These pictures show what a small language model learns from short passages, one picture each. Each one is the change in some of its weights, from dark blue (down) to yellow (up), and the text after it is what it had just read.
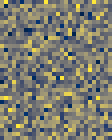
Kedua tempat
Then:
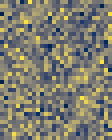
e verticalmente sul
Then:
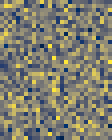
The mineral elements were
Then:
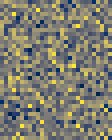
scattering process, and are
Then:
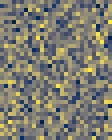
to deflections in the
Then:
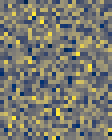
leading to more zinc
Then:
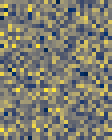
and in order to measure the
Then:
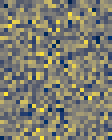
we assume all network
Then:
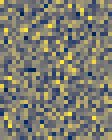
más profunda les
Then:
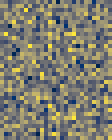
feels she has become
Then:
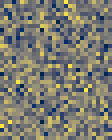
in optoelectronic
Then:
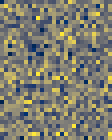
García, J.
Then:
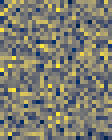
linear unitaries in the
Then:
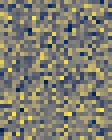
community. Building
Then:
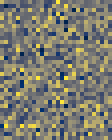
médica. En
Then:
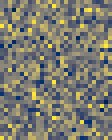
emerged as the only significant
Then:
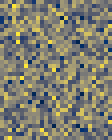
of the bulk
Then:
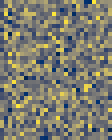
era of big
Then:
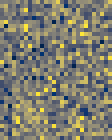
used this haunted
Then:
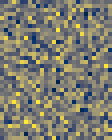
equal to the hidden
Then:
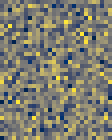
divergent and
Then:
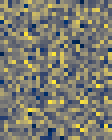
cannot produce the observed
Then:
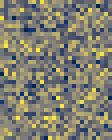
and cost. According
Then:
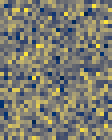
of the irreducible
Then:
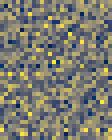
can be assembled
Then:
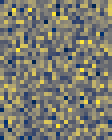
metamodel was found
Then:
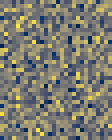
the phase contours
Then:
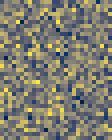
the fundamental entanglement
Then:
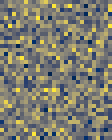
and protected tomato
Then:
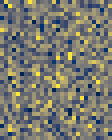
took students to fill
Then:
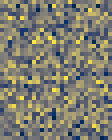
Abstract: This
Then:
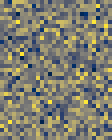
in nature. It is
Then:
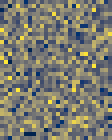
but unstable generalization
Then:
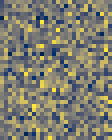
measured interference exceeds
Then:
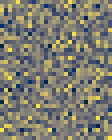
(GA) by
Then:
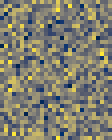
de monitorar a
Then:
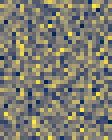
that the correlation energy remains
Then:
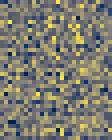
tanto no contexto
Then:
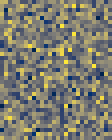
pessoa humana é
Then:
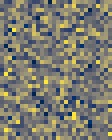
while for the AC model
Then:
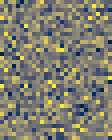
i.e., the total
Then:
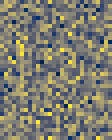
our model remains stable
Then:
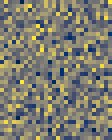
parameters (p, q,
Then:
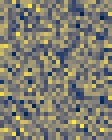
as individuals and a
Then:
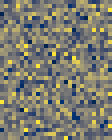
competing interests.
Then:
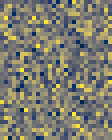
various types of texts.
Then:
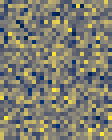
Family satisfaction”
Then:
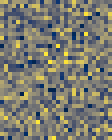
soha vakillari
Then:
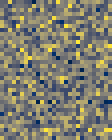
optical depth at the
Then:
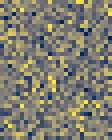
smaller sphere. This means
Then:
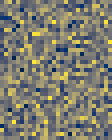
fikrlar bilan
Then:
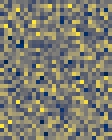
in biological function,
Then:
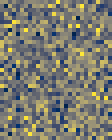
do cone 5 V,
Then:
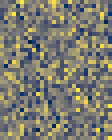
source for digital twins,
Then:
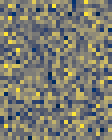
tests (b)
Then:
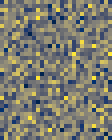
collisions is not
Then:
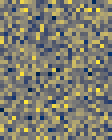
Higher Education
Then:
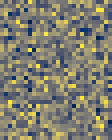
defence research and innovation
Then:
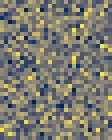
singola pagina
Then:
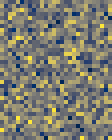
both under static and
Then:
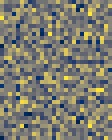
V2V receivers
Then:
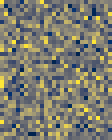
I.e., the
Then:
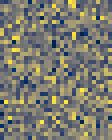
work described in this report
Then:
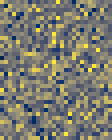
shape, we consider the
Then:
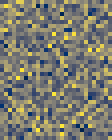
drifts of the zero
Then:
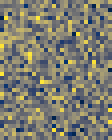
the Flemish
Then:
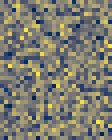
at the different conflict
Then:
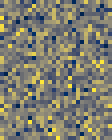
Residual implosion
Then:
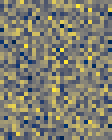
The fiber surface
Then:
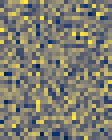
— Toshkent,
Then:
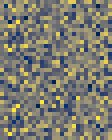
PMMA is
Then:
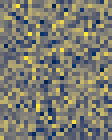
[Figure 3 & Figure
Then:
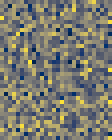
microscopical transport
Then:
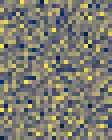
– Петра I.
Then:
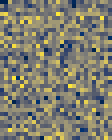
a better alternative in new
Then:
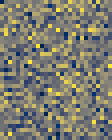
can come in contact with
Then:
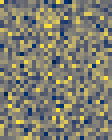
barcha moddalar
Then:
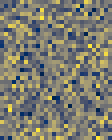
we are lacking
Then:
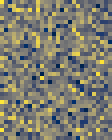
ordered triple
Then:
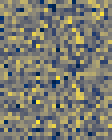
tinha tido
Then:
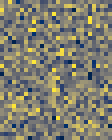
The signatory centers or
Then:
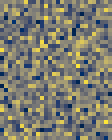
com a violação de
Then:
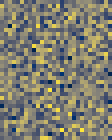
based on the characteristics of
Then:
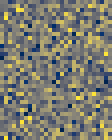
\langle \big[ [
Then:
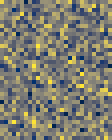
show that the changes in the
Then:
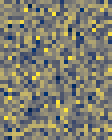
bulks transform to
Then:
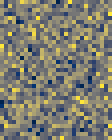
of the magnetization
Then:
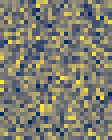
phase (*N-S*
